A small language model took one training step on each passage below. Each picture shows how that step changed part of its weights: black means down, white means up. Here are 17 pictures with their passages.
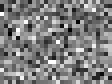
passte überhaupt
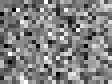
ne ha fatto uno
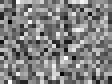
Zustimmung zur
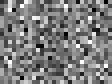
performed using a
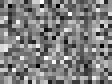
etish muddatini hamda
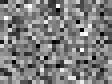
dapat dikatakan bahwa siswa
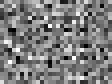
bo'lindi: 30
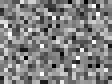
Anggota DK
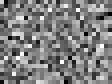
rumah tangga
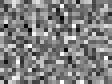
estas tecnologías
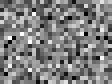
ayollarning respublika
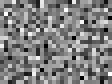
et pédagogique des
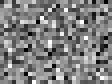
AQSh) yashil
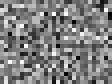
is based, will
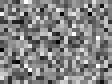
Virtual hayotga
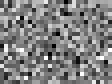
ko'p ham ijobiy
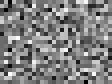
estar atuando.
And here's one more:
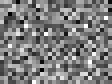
oferă un motiv în
